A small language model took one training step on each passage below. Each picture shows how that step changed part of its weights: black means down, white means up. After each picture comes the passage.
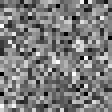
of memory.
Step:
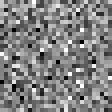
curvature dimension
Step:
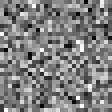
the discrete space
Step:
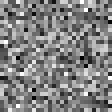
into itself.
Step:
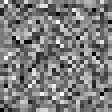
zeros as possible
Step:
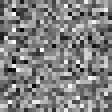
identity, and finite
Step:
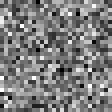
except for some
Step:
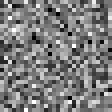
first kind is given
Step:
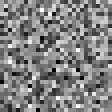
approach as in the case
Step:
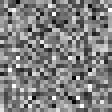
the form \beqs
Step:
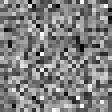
in the measure class of
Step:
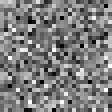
$\Omega$, respectively.
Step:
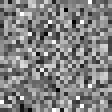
in a number of
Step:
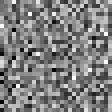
\leq \Vert
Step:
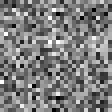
respect to $S$
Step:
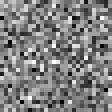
of $\Sigma'$ under
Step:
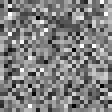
tree. Let the
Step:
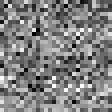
trivial graph.
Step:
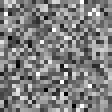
a piecewise
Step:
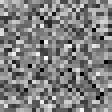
is denoted by
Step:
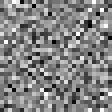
the divergence
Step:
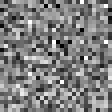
in vanishing
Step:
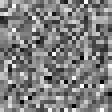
with $k =
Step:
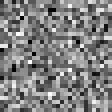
may be slow to
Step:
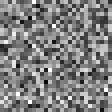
with $b$ has
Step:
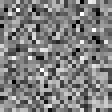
years of
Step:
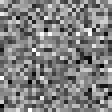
this paper and for
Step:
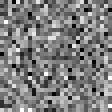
number of -1
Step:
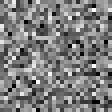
say that the
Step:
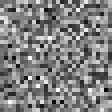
over $\KK$.
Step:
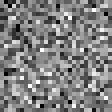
Only the
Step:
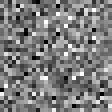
selected). It
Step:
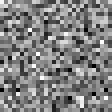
we discuss the
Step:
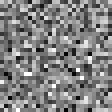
the unitary group of
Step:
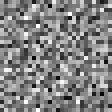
as island
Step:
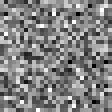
are now ready
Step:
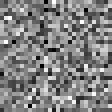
be any positive number by
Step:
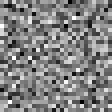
linear case, the
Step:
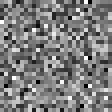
bounded domain and
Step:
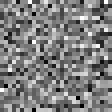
order to state the main
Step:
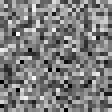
polynomials based on
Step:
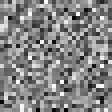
for the solution of
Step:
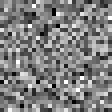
any vertical line we
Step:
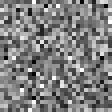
in degree $w$,
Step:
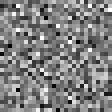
the micro model
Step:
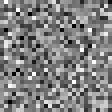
(the codes
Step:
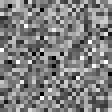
1$ for which
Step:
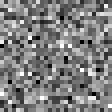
We summarize
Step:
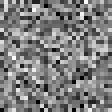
demanding that the
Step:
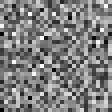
\langle \nu,
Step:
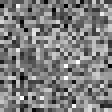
multiplier associated
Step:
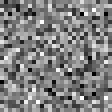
also easy to
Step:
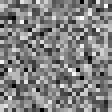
the right hand side is
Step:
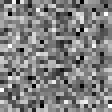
one disk from one
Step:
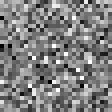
of the function at the
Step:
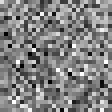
for all $t
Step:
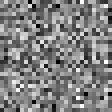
in the cell
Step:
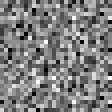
impact of
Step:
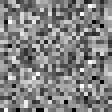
if it verifies
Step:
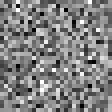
admits a paving
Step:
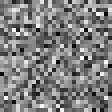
of Several
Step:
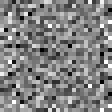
If $n =
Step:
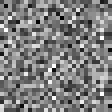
real numbers for
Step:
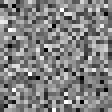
(b) When
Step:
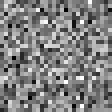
problem has a unique solution
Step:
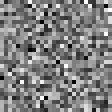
$\beta$ induced
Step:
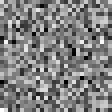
every almost
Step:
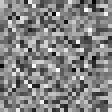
condition, the 3D
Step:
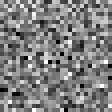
In addition,
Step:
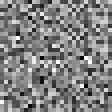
the stability of the
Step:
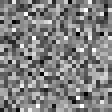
the cardinality
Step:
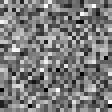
distinct nodes
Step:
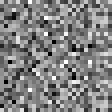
F$ is an
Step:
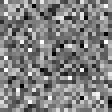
Combined with
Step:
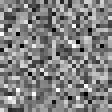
the Proof of Theorem
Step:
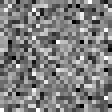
turns out
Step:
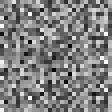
\ \forall \
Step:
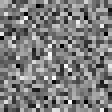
that $\pi $ is
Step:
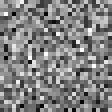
be the distinct
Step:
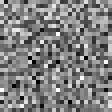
classical in the
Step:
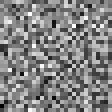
and for those
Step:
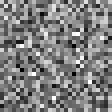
compact torus
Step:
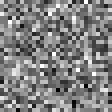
apply this lemma with $
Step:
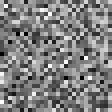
direction of the
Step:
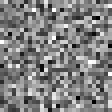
get exact results on the
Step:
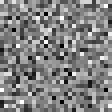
if $\xi \in
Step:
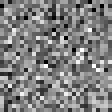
a tool to control
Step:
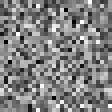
an axiom that
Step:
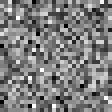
vice versa,
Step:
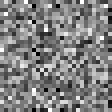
in this paper is
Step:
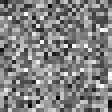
such that for any
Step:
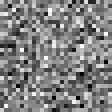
consider the left hand side
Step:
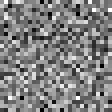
left singular vector matrix
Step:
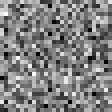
, \eeq where
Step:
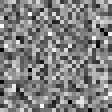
\nu )$, then
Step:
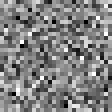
$E \in
